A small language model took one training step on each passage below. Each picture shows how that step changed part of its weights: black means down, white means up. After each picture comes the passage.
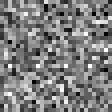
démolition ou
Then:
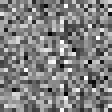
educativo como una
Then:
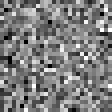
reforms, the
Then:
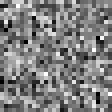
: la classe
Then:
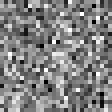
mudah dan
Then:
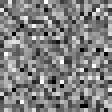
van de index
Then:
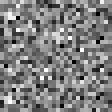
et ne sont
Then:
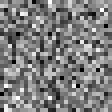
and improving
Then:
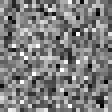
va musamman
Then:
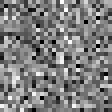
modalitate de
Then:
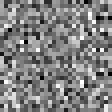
evoca, que
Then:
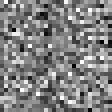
attended at
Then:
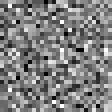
к области
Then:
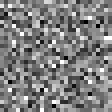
ва шарт
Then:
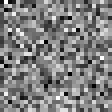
vs Hired
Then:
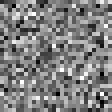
tactics of
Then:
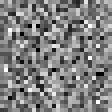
дала нам
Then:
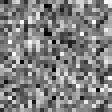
interpretar una
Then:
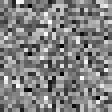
with a new form
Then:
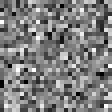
obat agar
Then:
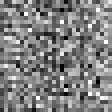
relacionado con
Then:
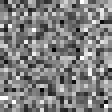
universal na
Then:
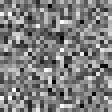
en el inserto
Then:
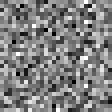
kuchlar hal
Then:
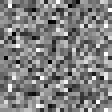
Его можно
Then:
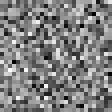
Penal y
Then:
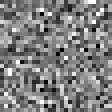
le cadre du
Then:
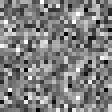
CuO ,
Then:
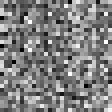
Diferente dos
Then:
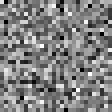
ser preciso
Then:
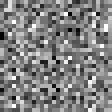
как способ
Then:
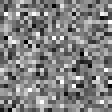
deze processen
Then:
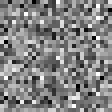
jurídico para
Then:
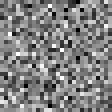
Но все
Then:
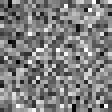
Shuning uchun
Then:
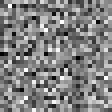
У процесі
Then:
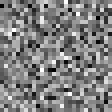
змагання у
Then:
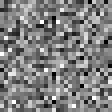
inson ongining
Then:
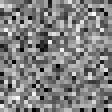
Regional de
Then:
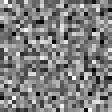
necessidade, para
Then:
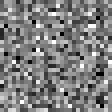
va tabiat
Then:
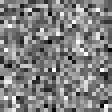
v roku
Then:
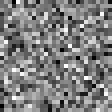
of Sports and
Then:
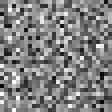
três tipos
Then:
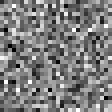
رفتن به
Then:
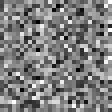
executare ce
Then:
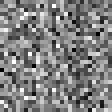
منجر به
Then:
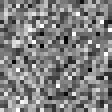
— Article
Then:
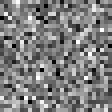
- Bos,
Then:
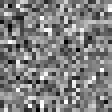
du personnel
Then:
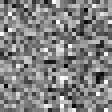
estudiante como
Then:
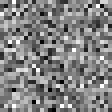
emoción cuando
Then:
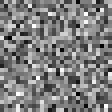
matatag ang
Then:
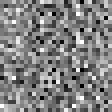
la noción de
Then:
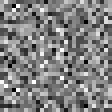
include an
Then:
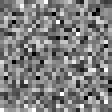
conference on
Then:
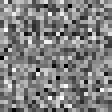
que a participação
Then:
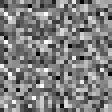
man ja so
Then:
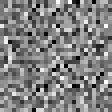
в рамках
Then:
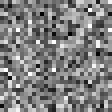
uchun vosita
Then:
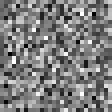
comparing their
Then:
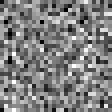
digital e
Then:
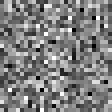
ва ҳимоя
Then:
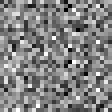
que: “O
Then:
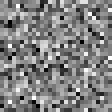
des réseaux
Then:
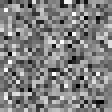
и социум
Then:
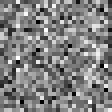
В РФ
